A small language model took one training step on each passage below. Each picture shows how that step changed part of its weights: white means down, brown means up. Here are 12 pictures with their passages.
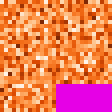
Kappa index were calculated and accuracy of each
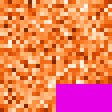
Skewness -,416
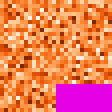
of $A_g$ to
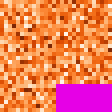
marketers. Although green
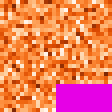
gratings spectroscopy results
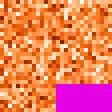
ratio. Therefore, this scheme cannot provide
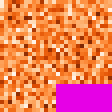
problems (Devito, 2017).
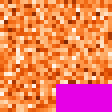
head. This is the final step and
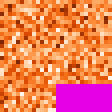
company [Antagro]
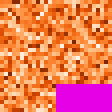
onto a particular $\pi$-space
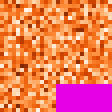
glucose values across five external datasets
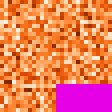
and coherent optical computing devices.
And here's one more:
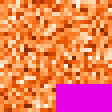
systems with constraints, the procedure of finding a
